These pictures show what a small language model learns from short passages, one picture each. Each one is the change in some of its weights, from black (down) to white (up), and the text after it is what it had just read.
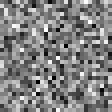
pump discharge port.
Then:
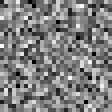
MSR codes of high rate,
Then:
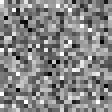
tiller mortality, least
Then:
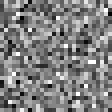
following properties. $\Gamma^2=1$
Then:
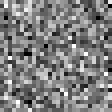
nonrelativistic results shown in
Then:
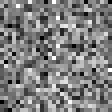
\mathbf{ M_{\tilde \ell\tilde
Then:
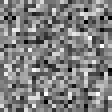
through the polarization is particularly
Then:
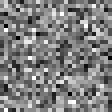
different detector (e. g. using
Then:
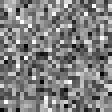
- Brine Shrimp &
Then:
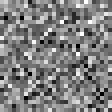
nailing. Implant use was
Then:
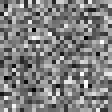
of concrete structures, low
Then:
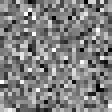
against the list of macro
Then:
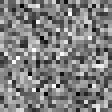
A special attention is paid to
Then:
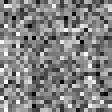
called Steklov problems
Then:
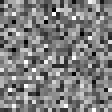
inducing few photon effects
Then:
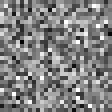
Riemannian manifold there
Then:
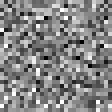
obligation for Frontex to follow
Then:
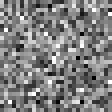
shifts, sensor noise,
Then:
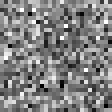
individual users on others. Even
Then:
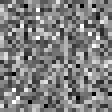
disorder and temperature dependent spin
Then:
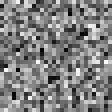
see how the search and similarity was
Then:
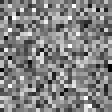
the war shows that even inexpensive
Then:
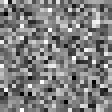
and 3G [Bengt11]. The
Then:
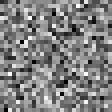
of the UBE. The resultant
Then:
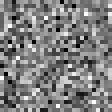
However, the watershed-based
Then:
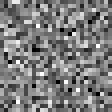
using Kernel Density Estimation
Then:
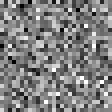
to diabetic control Group B
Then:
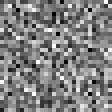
the GLU-based FFN
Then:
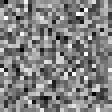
or open insults. All these
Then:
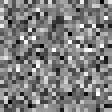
respectively, and $\mu_1$ and
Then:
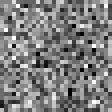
overlapping beams of same power
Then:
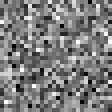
\label{noise} z_T =
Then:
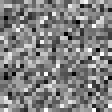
pose a considerable challenge in
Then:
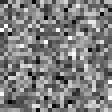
passwords etc with
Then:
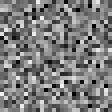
the magnetic and electric scattering
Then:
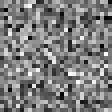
necessarily reflect
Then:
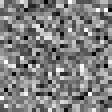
maximum settlement of 20% was
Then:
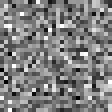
random matrix theory, which is based on
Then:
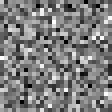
curriculum instruction the main
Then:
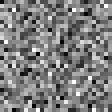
in fig. 8.b. We found
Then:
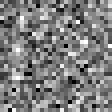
should be visualized. A state of the
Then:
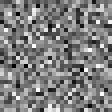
approach that avoids selecting a specific
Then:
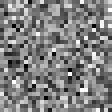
and seminars(MWV
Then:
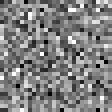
and that even such a comparison may not be
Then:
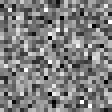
the cyclohexyl
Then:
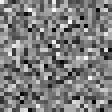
each individual LNA is $\approx
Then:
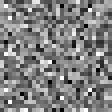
floating point value $\zeta \in
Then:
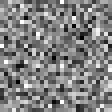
threat to the national blood
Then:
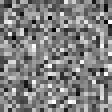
α -MSH –
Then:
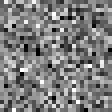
off-chain, kept
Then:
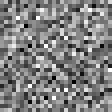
bilayer on interaction with external
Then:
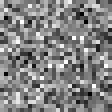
% de celulosa en
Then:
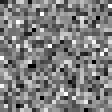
further improvements were made by
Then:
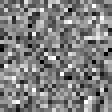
at each node $i$ of the
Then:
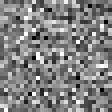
gates at the output end of the
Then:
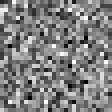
country. Hence the results shown that
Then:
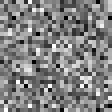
phase between $\alpha_3$ and
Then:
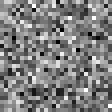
*Appita Journal* |
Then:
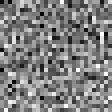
$\mathcal T$-Pfaffian} We
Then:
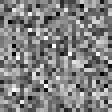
be concluded that Ki-67
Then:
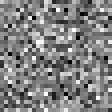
room. The informants were also
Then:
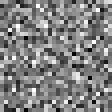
proof by contradiction, that their
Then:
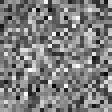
the tensor indices understood.
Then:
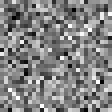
own HistoryCache,
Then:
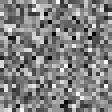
Gymnast Are: - 1)
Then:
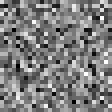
Kit Fermentas - PCR
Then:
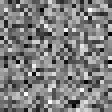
of partitions of $n$,
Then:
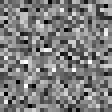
$c_j$ are assumed to be
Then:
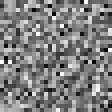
increases with the heliocentric
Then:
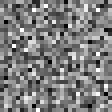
for details) that: i) the
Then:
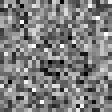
end user to visualize the results of
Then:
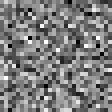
to a maximum point and then rises
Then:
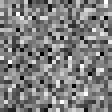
of focus shifted on investigating the
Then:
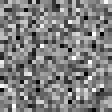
SNP on the reference genome
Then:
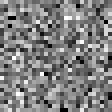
(\ref{nconst}) reduce to
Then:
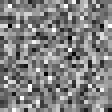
by integrating the velocity along the
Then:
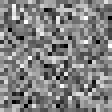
the entire value chain.
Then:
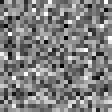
velocity, both in the linear and
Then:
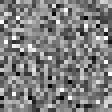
Further, the model cannot account
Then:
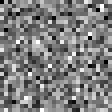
network deployment must be taken into
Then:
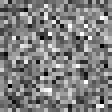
processes for Iosipescu
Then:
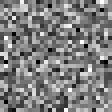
require that the clusters contain a significant number
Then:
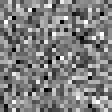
well as the current status of RF
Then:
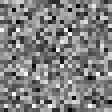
Item Health Survey,
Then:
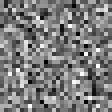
on ARDS is through decreasing the
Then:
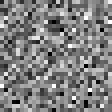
with presence of plasmids which
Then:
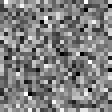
nice theory of heat kernel
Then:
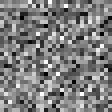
ij \rangle \subset \Lambda}
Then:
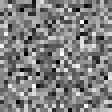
the presence of strong hydrogen
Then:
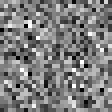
methodical means of influencing the
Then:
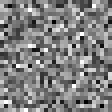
from the transverse bending of
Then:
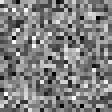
(multiple records per individual
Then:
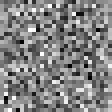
of $\alpha_s$ in the matrix
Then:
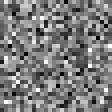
the size of mass block also has an
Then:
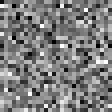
variability pattern better,
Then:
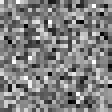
impossible to follow the dispersion in
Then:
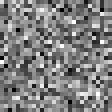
facilities which could have become
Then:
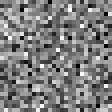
paper contributes to the ongoing
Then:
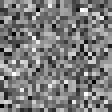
from Solan, Himachal
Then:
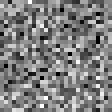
\begin{abstract} We
